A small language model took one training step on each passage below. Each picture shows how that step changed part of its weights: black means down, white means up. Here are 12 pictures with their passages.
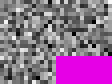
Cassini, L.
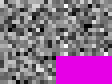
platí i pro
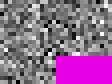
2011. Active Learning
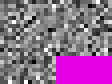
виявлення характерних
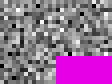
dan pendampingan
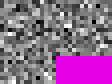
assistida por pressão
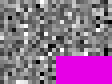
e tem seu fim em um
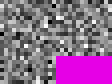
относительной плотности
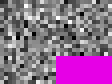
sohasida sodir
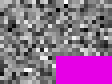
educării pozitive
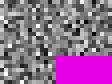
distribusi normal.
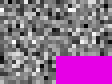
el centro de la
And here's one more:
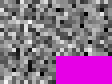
chiqaradigan kimyoviy
